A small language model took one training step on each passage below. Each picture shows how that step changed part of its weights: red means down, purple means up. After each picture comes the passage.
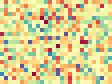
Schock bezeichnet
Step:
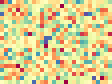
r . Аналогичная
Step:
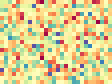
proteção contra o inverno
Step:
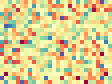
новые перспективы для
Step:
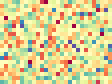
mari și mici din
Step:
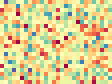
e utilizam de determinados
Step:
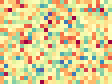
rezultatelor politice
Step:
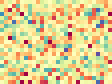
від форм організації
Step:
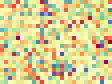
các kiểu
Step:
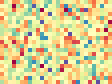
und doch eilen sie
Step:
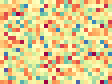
no se establecieron diferencias
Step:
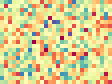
menen, shıǵıs
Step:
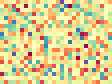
останніх досліджень
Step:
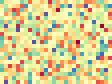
promueve la excelencia
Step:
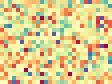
освітнього процесу,
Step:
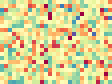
standards qualitativi,
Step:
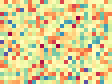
la langue cible. En
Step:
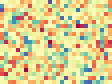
donc contrairement au
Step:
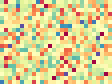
penggunaan alat yang
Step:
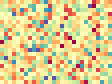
ou que por alguma consequência
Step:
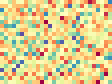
debe ser considerado para poder
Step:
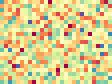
en los goces de la
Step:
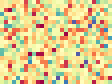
суриштирувчи ва
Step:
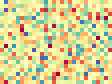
Legii nr.
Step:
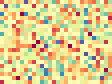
міжнародних світових
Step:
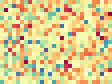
que exponen críticas
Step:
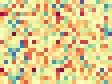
obrazovaniya v
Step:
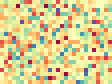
de manière active,
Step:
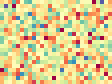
fazer as perguntas certas
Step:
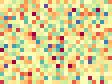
но совокупность качественных
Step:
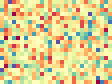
hususu ile kullanımının
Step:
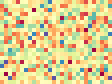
darslar tizimida tutgan
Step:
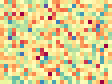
ma’lumotga ega
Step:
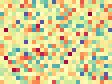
овлаш қобилияти
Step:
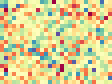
mazmunini so‘zlab
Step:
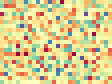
(Venkatesh et
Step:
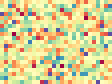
перспектив повоєнного
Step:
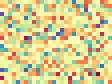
мети – підвищення
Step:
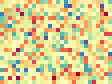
її жанрової
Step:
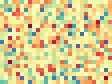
muito cedo, bebês
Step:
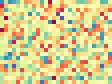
bet. Shu lug‘at
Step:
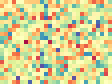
IKAPI). -
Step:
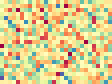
muammolarni keltirib
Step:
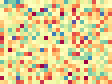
bosim jabrlanuvchining
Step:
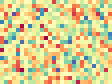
elas se questionaram:
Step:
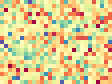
tuzilmalar, o'quv
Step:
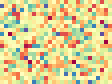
biri – mintqa davlatlari
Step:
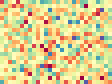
paragenetik tuzlar
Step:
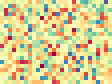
wichtig ist auch, dass sie
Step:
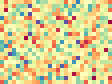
избирание высших
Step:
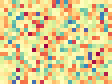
ona tilini bilmagan,
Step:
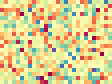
Unda asosiy e'tibor
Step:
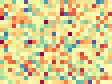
hodisasini yoqlab
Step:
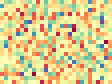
divulgação do que se tem
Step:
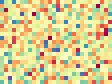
aportan los procesos actuales
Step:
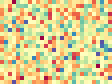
esses episódios
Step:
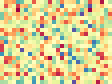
mexicano", acorde
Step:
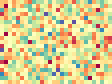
miqyosda ham muhim
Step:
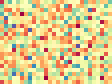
इससे कम
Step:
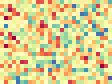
e que apoiam o
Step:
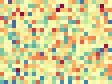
سالهای اخیر
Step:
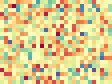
Kampp, K.
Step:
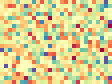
it lags behind
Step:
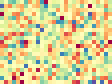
és unalmasak.
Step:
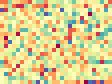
mahsuldor poyalar
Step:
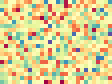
Colombia, pp.
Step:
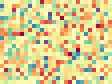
shestoy [The
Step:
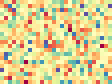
apreender ou mesmo entender
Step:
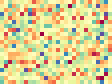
в царині раціонального
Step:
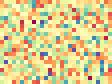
functional relationship between the
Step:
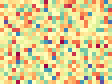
Kecil, Dan
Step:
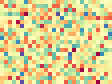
Гусейн Баба
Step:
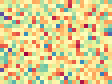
України свідчить про
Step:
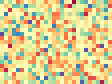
envio da candidatura.
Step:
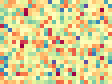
enfrentar a crise
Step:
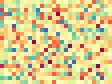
Qishloq joylarida xizmat
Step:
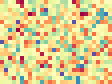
etkileşimli bir
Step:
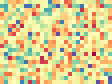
uretra para coto
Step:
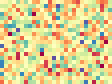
жизни знания для решения
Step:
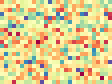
«обеспечение защиты
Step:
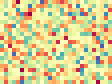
dele estão se desenvolvendo
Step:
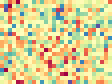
has been established
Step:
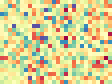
пестрого климата
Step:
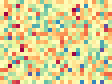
una cuadra de mi casa
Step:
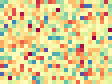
impusesse uma regulação de
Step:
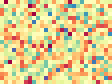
Alisher Navoiy,
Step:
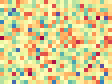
moliyaviy nazoratini
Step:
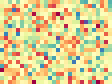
значительную, но к
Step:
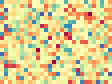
yondashuvni qaror toptirish hamda
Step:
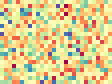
*tours* y gestionen
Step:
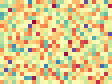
etmoqda. Tarmoqlarda
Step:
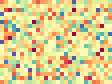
της ενότητας 2.1
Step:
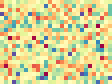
Росреестра по
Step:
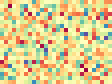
peseta gastada Los
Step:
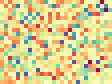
en andere in art. 25
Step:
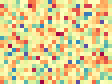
diferentes órganos de la
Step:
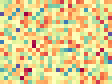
in Economic Sciences, Professor Ali
